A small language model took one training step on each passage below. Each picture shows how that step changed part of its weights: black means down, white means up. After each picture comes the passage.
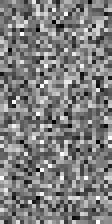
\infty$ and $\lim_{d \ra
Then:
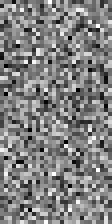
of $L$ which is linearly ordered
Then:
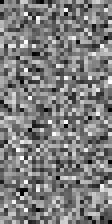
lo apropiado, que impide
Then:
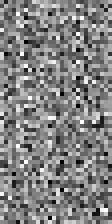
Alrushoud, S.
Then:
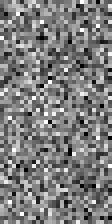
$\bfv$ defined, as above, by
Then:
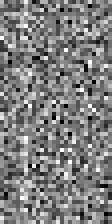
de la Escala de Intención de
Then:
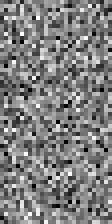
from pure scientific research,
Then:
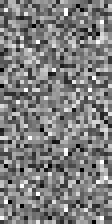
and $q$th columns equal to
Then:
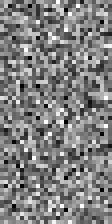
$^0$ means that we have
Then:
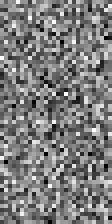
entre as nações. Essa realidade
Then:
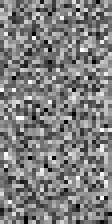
kamera ponsel dengan foto
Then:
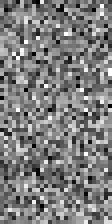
et/ou dans le territoire
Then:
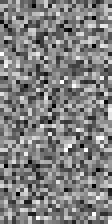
2 barobar ko'paygan
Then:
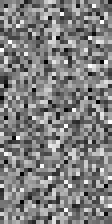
and nonlocal form for higher order problems
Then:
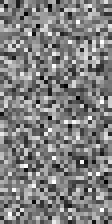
act on $(M, \omega)$
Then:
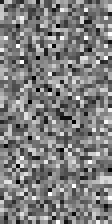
b]\subset \cup_{\alpha\in
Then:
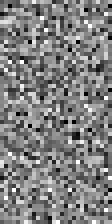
a basis of $\mathfrak{g}$ consisting
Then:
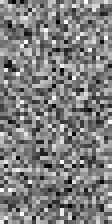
use the map $\xi$. We expect that
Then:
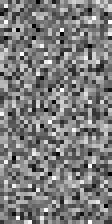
O estudo analisou o impacto
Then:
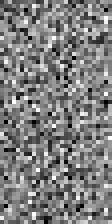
to the lowest $\mu_2$ value
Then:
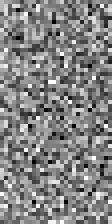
del contenido narrativo y
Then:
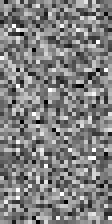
tarkibida maxsus
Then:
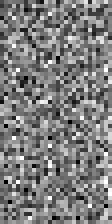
is against the statistical
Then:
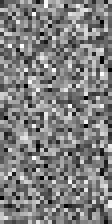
projections of $L$ with $p$.
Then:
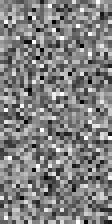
Density Conjecture suggests
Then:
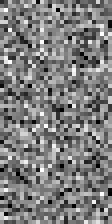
distinct roots in $K$, and
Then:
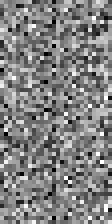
el niño o niña
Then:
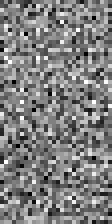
efetivar o processo de
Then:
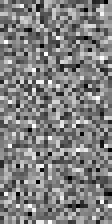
V$ contains a very large number of
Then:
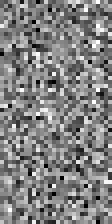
\ \forall A, B \in
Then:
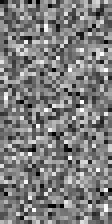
$A=2$ has an {\it ad
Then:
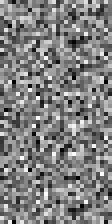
need two properties in order to define a connected
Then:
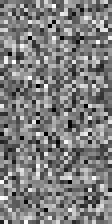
additional time step parameter $\tau$) in a
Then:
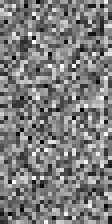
in their respective GMMs.
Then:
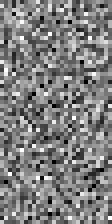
com Ensino Médio
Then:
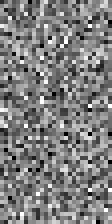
\leq e-1$ whenever
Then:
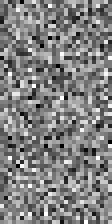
turiga, iste'molchining
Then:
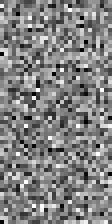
t_{\sf u})$ be an oriented
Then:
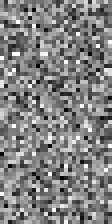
Revista de Ornitología
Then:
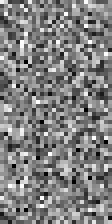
revisão (CEMAR)
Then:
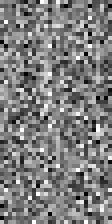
(b) \end{tabular}
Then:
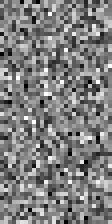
we recall that $\Phi$ is
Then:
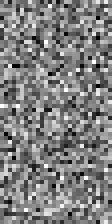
offer moet dus slechts
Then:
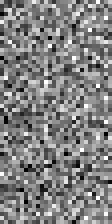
in~$\algA$ do not
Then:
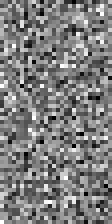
vizinhos. Os
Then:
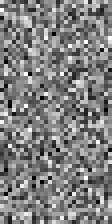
this system. For the first equation of
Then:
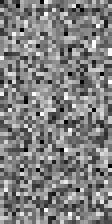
notion of a boundary $\cB$ on
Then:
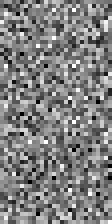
as in Theorem \ref{thm : main
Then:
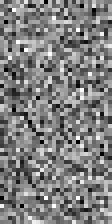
is a closed hyper-surface in
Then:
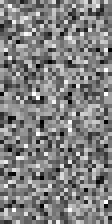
where $1\leq i\leq n$.
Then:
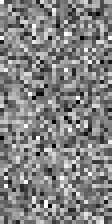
functions and their applications, } J.
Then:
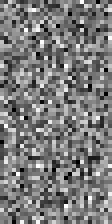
a number $\epsilon_0\leq
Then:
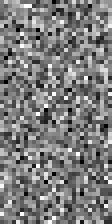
$N_{t}$ as above. Then
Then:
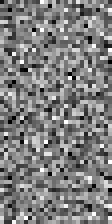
la situation où $u
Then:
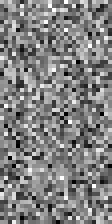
hisoblash operatsiyalarini
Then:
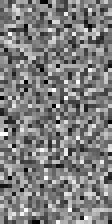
with respect to $\pi$ as (also
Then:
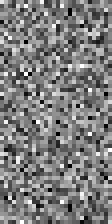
us show that $\beta$ sends equations to
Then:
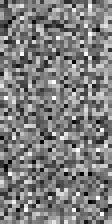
dan uji hipotesis
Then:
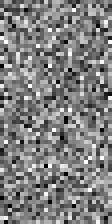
in the $C^*$-algebra framework;
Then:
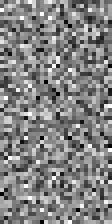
below show that, under certain conditions,
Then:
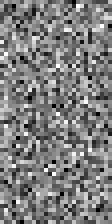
uyg‘un ishlarimiz
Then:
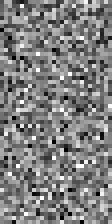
new coordinates $V$ is bounded so by
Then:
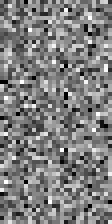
Numerische mathematik},
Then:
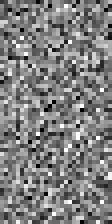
at $C_i$ we compute
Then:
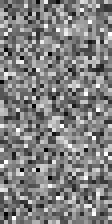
\b, \c)$ are the boundary of
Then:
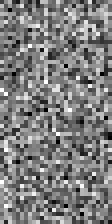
$\F$, which form a subgroup of index
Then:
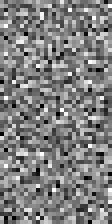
fikr yuritamiz:
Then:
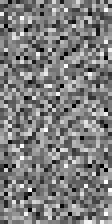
Welding Parameters on Levels
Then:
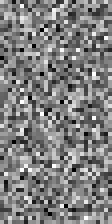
this identity is valid, in particular, for
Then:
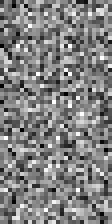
a certain neighborhood of this point the modulus
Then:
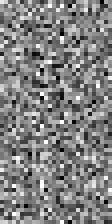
assume that the Dolbeault
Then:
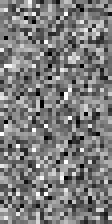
$\mu _0$ belongs to the
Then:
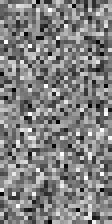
assunto, também o ajuda a
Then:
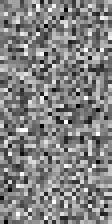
types. Moreover, some initial points admit
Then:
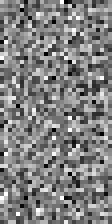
Yuqori haroratlarda
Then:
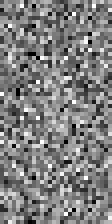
the symmetric saddle-point representation
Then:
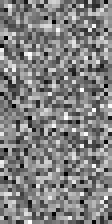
este grupo se encuentran
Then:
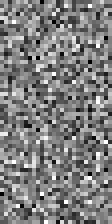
and \Cref{stability of
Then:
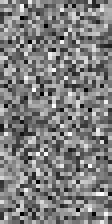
birga o‘tirgan edik.
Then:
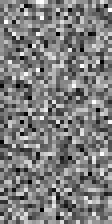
where the square root is with respect to
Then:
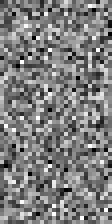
a general sense of intervals defined
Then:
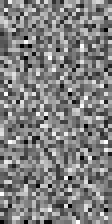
so by the Pythagorean identity
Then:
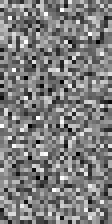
de alcançar objetivos
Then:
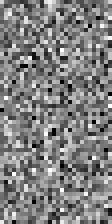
Google's equivalent but tends to
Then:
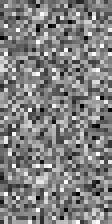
Солт впервые
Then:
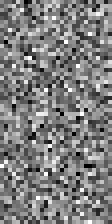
of Dunford--Pettis,
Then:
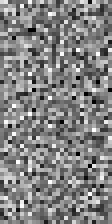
experiencia formativa, pero
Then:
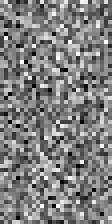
smallest $y$-coordinate. }
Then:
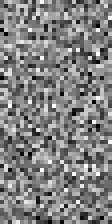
rektori (Koreya)
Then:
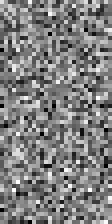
las posibilidades de que las comunidades
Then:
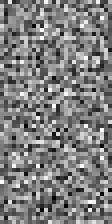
$S^{3}$ instead of
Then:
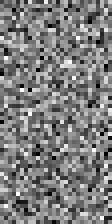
with a geometric condition in the form $\ima
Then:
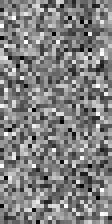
cultura digital universitaria
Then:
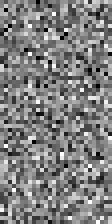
што се добива при
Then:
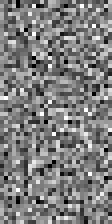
: usages et enjeux Le
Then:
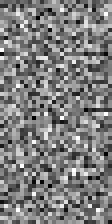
Racah Formula]
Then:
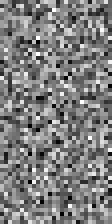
the quadratic approximation constants. \qed
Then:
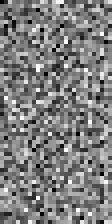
a mass $M_T$ of the
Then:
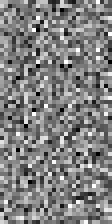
7. “Ark Baraka
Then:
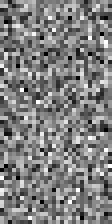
a partir de la supresión de
